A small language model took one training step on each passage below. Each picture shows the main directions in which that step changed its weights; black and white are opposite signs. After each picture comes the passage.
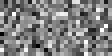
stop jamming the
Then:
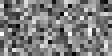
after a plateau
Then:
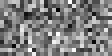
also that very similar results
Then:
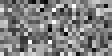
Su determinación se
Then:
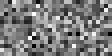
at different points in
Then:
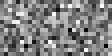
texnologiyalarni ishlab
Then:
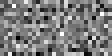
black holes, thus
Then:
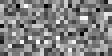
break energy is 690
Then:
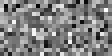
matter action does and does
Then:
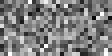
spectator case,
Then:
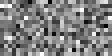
This was not observed in
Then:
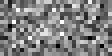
bilan o'zaro
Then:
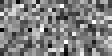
agree with the ones
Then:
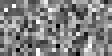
the far left and far
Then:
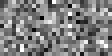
prou dades
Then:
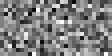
relevance while improving
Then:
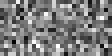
ekologik strategiyalar
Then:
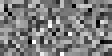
to symmetry breaking, and
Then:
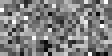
data sets is taken as
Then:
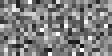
background source model.
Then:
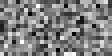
suppressed in the
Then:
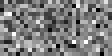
na própria
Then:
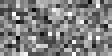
hele året
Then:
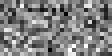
and more stable convergence
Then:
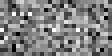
| Sentence information
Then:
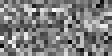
The typical spectra of
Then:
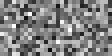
с момента
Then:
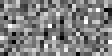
– матері.
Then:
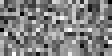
legislação especial:
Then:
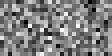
color of the source star
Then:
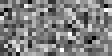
one-page resume
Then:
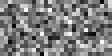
with integer spin are
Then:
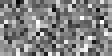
A and Event
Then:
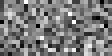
the leftmost column
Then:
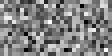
satellite systems may
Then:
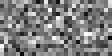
such three-loop
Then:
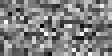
homogeneous melting beyond
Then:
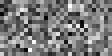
of standard spheres;
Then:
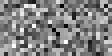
where both contribution would
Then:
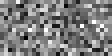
moved with an
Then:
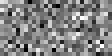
less likely to exhibit
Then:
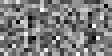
the role of the
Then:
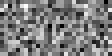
an order of magnitude.
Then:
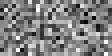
the transmittance spectrum
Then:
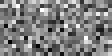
aprendizaje por observación,
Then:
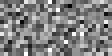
parameter is the response variable
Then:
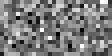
communications Technology Planning
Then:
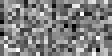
Ни один
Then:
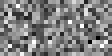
baliqlar va
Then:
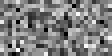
the liquid film
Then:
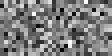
-biri bilan
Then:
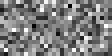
Emine K.,
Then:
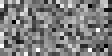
consensus entre ses
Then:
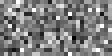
uchun ruxsat
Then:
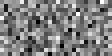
quantum gravity and describe one
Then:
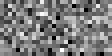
(the virtuality
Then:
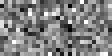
что ж, и на
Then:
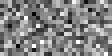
at the bottom show the
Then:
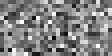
a delimitação
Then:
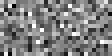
study, since we only
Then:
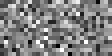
etishning yangi
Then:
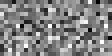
fact that we assume that
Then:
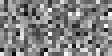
BRICS en
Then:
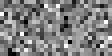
becomes $\alpha =
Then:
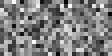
в якій автор
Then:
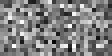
als nivells
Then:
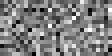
los bloques de
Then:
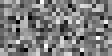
the effects of fluctuations on
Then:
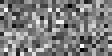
time for each model and
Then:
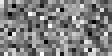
shower, short and
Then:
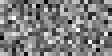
is also planned to
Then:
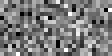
also left for future work
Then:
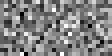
na mão,
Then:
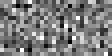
character formation. Article
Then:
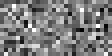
radius of the initial cloud
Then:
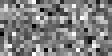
die een permanente
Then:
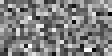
iborat. Bu
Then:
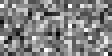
condition, these results show
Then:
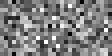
и отвода
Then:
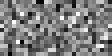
tashkil etilgan
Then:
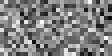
m² hosil
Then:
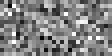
negative, for all positive
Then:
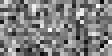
Detección de
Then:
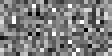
to include them in their
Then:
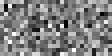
quark, and the
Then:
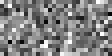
operators, for many
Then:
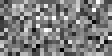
for others to
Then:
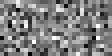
statistical analysis of the
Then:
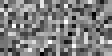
charge collection, which
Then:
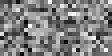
of the radial rake
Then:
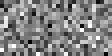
second brightest.
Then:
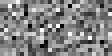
entropy of a single,
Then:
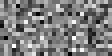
olib borilayotgan
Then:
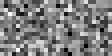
the supercell.
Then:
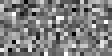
schematically shows the
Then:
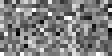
//International Journal of
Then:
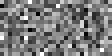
type of motions
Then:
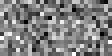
odd $n$
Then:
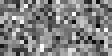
orqali insonparvarlik
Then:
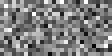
$\chi$ under the
